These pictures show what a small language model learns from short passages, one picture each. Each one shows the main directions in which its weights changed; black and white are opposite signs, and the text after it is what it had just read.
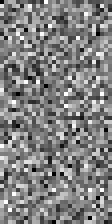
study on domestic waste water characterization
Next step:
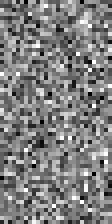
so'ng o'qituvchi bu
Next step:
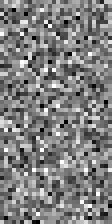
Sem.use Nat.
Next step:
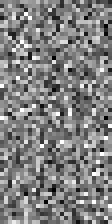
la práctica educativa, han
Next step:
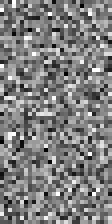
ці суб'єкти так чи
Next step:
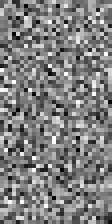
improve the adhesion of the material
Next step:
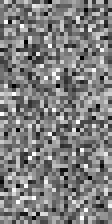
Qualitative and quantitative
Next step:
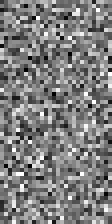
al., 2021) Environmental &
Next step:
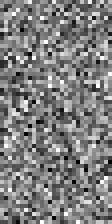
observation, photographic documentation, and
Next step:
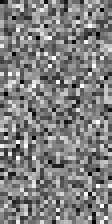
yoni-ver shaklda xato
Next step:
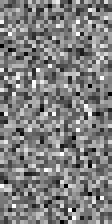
prototype occupies 1 m³
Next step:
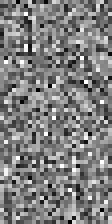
socio-economic research on
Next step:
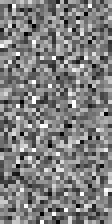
etc. There were several other important issues
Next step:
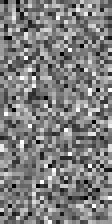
movimento que já está a rolando
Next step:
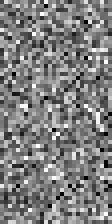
v_c is cutting speed,
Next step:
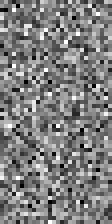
tried to be obtained. As a result,
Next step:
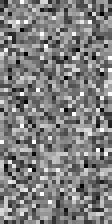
It was determined that it should be in range
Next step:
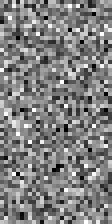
that in volume of a binder material
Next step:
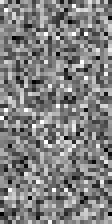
T type thermocouples. Global
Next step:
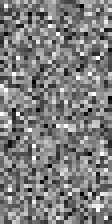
the control of AIDS, with focus group
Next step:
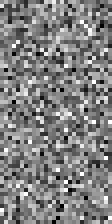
remained nearly the same with 612
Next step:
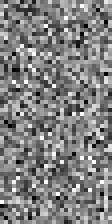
the OEW and the specimen).
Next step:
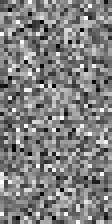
new cases and almost 50,000
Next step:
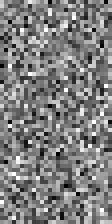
qilish uchun YK-YD2000T
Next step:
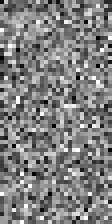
tersebut dipercepat
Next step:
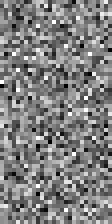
aniqlashtirildi. Har
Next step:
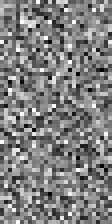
of the state in ensuring social protection and
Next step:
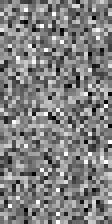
entrar em vigor a Lei
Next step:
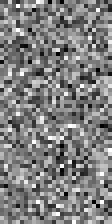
not yet adequately explained in
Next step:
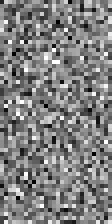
silver particles AgNPs from
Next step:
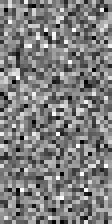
maqsadni maqsadni amalga
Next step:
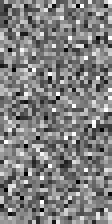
відомий приклад із
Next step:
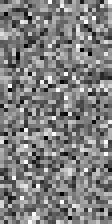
as torque (or speed) and
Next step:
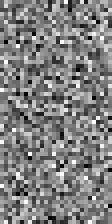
inbuilt asymmetry and
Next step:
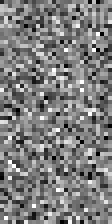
variance for one mode, taking into
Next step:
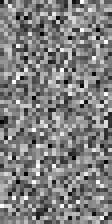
benefits. Biochar is a
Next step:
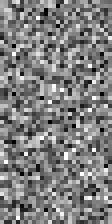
- Erarslan, S. O.
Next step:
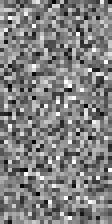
«система безпеки»,
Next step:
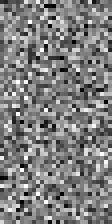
DC, Tadeusz J.
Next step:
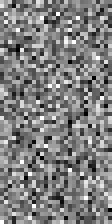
Wissensstand und lassen
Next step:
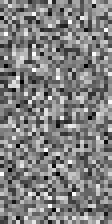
called Molly to offer
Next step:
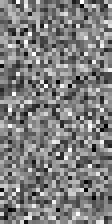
yo'q qilishga qaratilgan harakat
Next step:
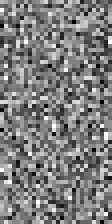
qiziqarli va o'sib
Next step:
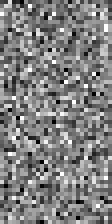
hammasi respublikada iqtisodiy
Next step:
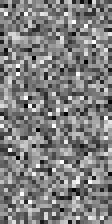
HAMDA LINGVOMADANIY
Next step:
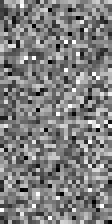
на использовании BSC
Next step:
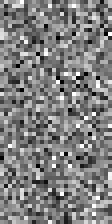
does gender matter?*. The World
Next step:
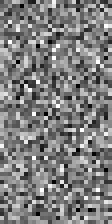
maximal zweiseitiges,
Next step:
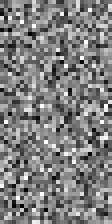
yetishishida, muammoli
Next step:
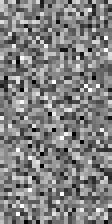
used in this study, while in Section 3
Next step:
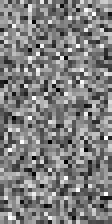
the established two-phase transmission
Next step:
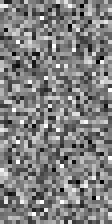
research. And we will continue with the
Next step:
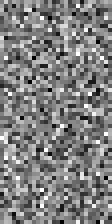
lack of support system available to them and
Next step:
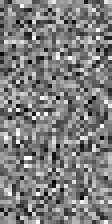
skills, business literacy, teaching
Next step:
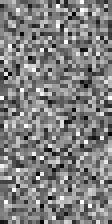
the physical object leads to a change
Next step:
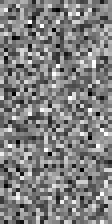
earning, or incidence of acts of
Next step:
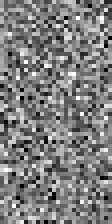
of SUDs (for example,
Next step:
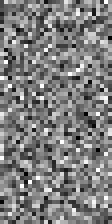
(subFlickr and
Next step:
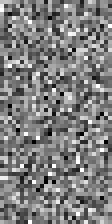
understanding unique creative people at work. In
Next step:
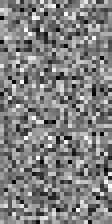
& Sharipov, J. G.
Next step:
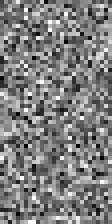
fuel subsidies? - ii.
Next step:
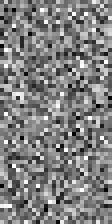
Egea]. Arqueol.
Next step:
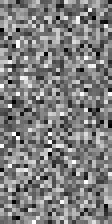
offer thorough applicable instructions
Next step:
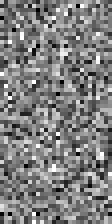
disease cohorts is larger than between
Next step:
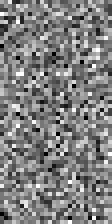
Netanyahu is ready to
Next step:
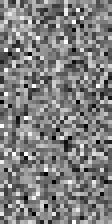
2016), the protesters affirmed their
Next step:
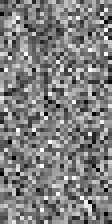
the properties of tapioca starch
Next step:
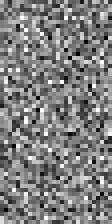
increment from 60 to 180 cm
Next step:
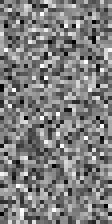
p_k$ where $p_k >
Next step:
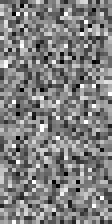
been examined. Results: The
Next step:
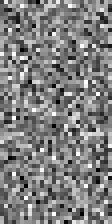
муҳокамаси портали -
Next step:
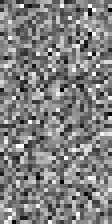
es fundamental para comprender
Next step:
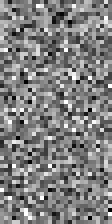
(Thermo, USA). The
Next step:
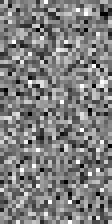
influencia y el impacto social de la
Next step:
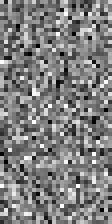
de sofrer quebras de
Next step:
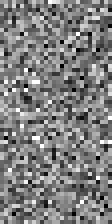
Именно поэтому в
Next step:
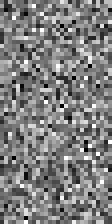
were in natural logarithms from the
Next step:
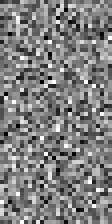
of Diatom genera 1.
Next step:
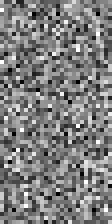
In addition, it is crucial for
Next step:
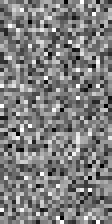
with the complex data flows in FL
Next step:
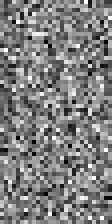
Qualitative Review. *Journal
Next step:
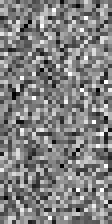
low personal accomplishment were
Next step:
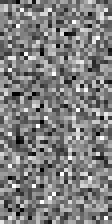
evidência, na imagem A, com
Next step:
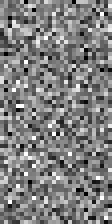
о марально-этических
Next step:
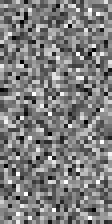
común, además del
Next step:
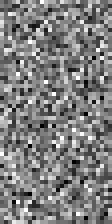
hamda 36-moddasi
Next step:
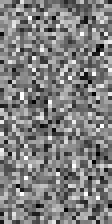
(referent), all components in their
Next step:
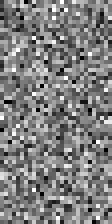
expressions. Moreover, Asad
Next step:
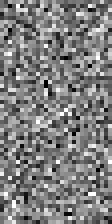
of decentralization may offer the best
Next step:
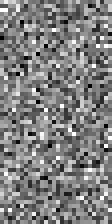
yang menjadi subjek penting
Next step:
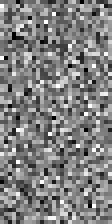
terms of time, frequency, or code,
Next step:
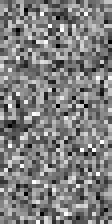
nie wzięto go za
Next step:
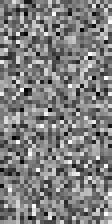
ayrim xo‘jaliklar
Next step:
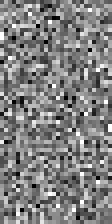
networks could be divided into feed
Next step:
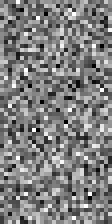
C.F., "Relationships
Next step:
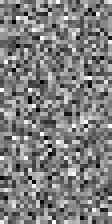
instruccional. Son mínimas
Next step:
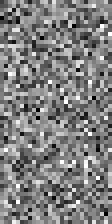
aos tratamentos médicos
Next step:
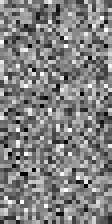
and the formation of purulent
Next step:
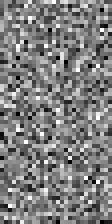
sirviendo a la extensa
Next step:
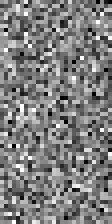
год является 7-ым
